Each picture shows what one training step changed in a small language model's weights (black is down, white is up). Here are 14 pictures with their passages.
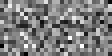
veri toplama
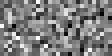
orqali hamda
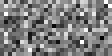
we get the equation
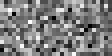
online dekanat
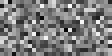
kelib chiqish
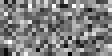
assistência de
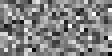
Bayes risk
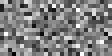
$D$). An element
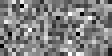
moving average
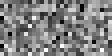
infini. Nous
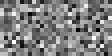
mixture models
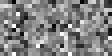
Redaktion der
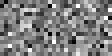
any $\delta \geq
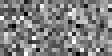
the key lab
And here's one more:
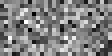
**porta fin de
